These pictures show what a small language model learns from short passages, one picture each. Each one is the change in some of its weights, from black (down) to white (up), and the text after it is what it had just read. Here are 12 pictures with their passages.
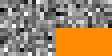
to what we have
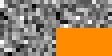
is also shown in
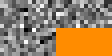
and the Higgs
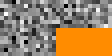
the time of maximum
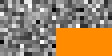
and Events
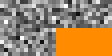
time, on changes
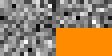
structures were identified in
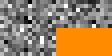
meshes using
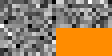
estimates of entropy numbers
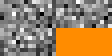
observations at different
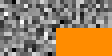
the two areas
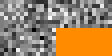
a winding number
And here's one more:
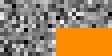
this effect due to
